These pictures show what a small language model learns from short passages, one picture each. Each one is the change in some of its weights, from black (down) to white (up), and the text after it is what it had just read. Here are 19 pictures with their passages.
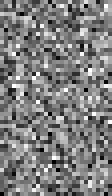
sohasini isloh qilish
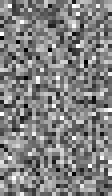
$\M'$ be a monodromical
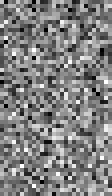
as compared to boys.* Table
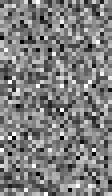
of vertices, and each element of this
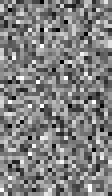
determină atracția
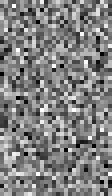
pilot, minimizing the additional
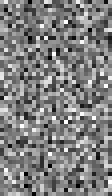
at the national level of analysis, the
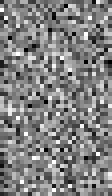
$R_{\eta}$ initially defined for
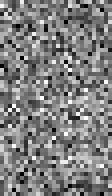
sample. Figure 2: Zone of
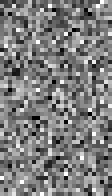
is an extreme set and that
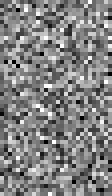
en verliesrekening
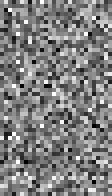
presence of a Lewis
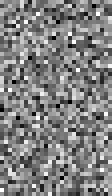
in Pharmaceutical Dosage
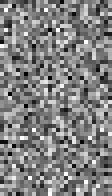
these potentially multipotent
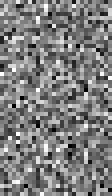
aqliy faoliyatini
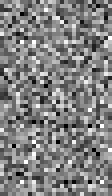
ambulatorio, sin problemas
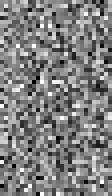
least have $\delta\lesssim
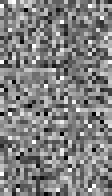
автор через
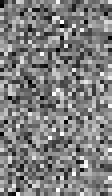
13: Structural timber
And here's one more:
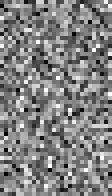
locali) e sulle
